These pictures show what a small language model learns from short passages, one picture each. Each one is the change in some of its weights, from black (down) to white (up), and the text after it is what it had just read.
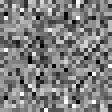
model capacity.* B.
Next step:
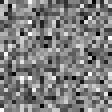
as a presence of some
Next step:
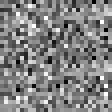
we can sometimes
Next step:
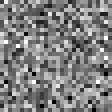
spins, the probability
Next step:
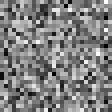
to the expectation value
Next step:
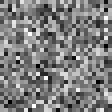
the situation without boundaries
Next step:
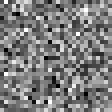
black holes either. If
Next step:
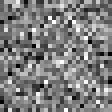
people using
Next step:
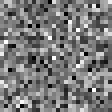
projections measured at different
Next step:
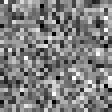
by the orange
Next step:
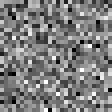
in all cases the intensity
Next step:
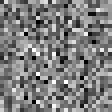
gain media resides in
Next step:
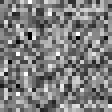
experimental support is reported in
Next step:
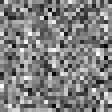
under the assumption of
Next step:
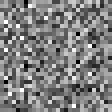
province and
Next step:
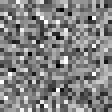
approximately constant until close to
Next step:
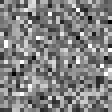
is greater than the standard
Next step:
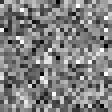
leads to the spectrum degree
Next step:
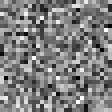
assumed to form via core
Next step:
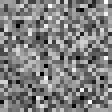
in tangential stress
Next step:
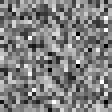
the spatial surface distribution of
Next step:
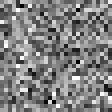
equations is less than the
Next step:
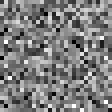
to face each
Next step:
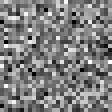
diffraction observed in angular distributions
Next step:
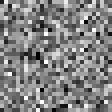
as estimated by SRIM
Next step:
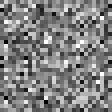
of models incorporating more
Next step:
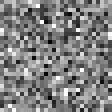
terms of fluctuations of the
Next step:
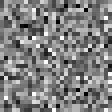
This study introduces a novel
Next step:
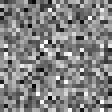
R})$ involving transitions between
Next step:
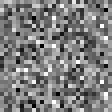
angular photon correlation function can
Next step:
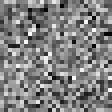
power on target is
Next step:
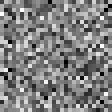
compared to events having small
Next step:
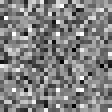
of Tokyo. This
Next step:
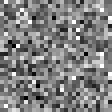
finite MSD at long
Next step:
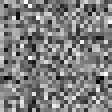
manifold topology on the degrees
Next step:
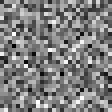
In dense plasmas where
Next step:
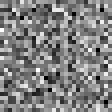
the two-dimensional transverse
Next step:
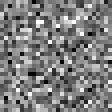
As NASA is already
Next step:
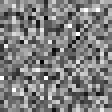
electric field. After
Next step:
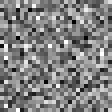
brane world cosmologies
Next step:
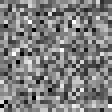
and stress relaxation are common
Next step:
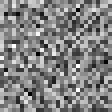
structure quantities. In
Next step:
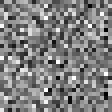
we will make use of
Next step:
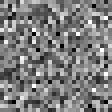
the atomic level},\
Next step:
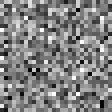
in various fields.
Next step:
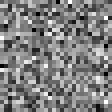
and the transmitted beams
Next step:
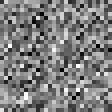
flows identification and selection improved
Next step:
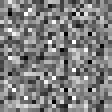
be calculated using only the
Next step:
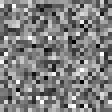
of structural transformation is explained
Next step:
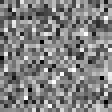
the maximum visibility
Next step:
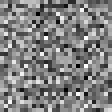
results and experimental data of
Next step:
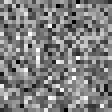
$\alpha$ should be
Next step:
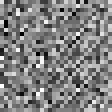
cross-correlation coefficient.
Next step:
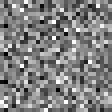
where $(a)$ and
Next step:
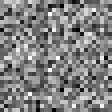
be split in its
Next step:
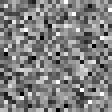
c_{ij}$ and
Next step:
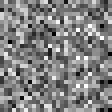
Approved for
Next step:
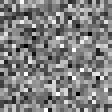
some cases the injected
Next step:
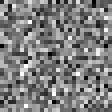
as the special range of
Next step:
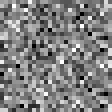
of Transport
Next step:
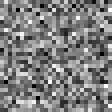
theoretically and confirmed our
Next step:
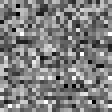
age of some old
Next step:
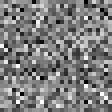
a Si IV
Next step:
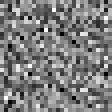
the $N$
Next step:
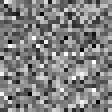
acceptance rates within the
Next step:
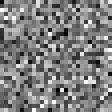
images using semi automated
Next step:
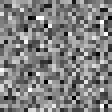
``reduced'' action
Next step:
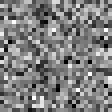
work, the charge always
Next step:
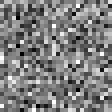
fundamental physics prediction of vacuum
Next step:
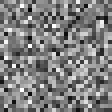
inhibits the
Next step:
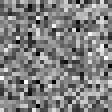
motion finds a pulse
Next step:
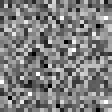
frame rotating at the pump
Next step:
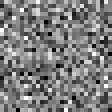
an eigenstate of the
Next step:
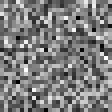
constrained to within 50\%
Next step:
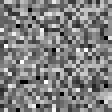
vanishes. This means that
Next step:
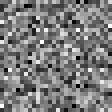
Euclidean distance
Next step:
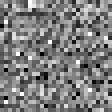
is applicable. Recent
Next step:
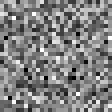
quantities $% \varepsilon
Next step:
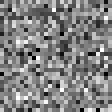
the domain wall becomes
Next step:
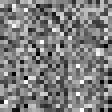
of the fixed points,
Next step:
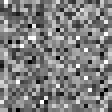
more structured variations with
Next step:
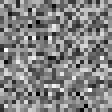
occurs further in than the
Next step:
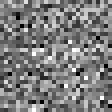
latter is in general an
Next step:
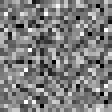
as the PAG size
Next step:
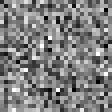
Since the exact position of
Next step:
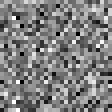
conditions}} The strain
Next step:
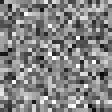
need for explicit structural and
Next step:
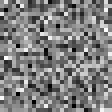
too complicated to present them
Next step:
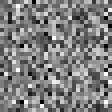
the Pauli matrix
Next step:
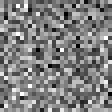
A. Chamblin
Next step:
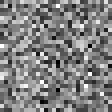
CLEO data and
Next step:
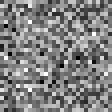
and so this would
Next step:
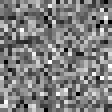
some applications, the variance
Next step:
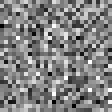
parameters used in the
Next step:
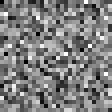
Towards obtaining
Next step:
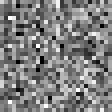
carbon emission reduction rate)
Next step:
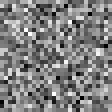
of the system and
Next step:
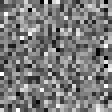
we highlight the key findings
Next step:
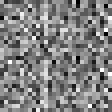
\abstract{We study
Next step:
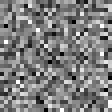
(top) and second
